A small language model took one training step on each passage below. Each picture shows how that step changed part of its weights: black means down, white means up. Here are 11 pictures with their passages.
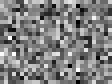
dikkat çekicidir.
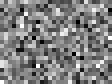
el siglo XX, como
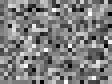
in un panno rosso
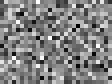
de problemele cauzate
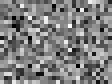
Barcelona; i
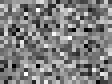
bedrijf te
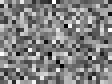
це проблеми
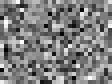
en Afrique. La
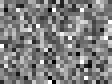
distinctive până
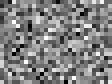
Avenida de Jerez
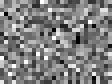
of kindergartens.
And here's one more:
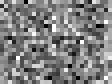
cérebro fique
